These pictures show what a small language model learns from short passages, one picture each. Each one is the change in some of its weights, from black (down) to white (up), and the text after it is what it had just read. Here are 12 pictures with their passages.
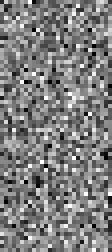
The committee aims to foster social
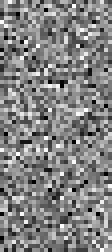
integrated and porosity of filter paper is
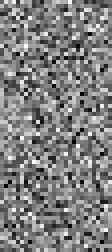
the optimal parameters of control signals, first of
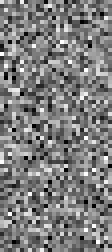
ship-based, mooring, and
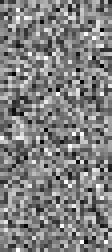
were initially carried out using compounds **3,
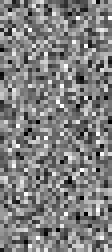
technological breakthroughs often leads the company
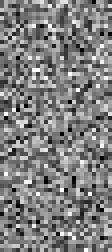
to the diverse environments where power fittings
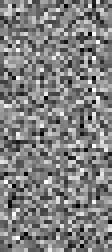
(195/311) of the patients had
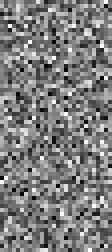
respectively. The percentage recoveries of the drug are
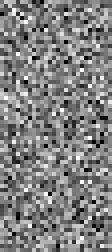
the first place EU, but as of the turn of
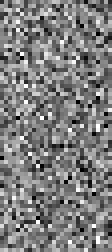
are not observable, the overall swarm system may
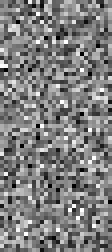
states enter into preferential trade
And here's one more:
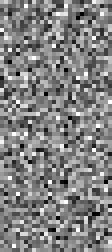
703 assessment of Phase Change Materials
